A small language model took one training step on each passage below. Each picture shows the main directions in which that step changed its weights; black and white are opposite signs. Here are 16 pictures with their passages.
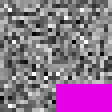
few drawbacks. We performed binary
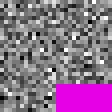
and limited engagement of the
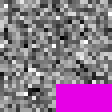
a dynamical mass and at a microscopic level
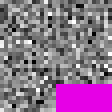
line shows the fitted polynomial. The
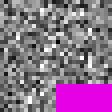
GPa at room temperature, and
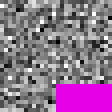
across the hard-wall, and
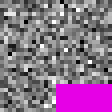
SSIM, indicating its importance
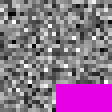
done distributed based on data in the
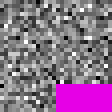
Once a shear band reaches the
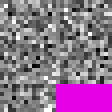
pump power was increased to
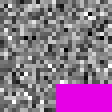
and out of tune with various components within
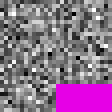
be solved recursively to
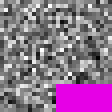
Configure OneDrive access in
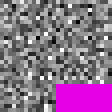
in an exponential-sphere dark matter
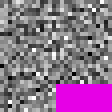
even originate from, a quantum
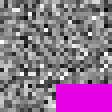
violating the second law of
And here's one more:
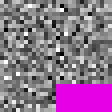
For a diagonal representation with $e_{\
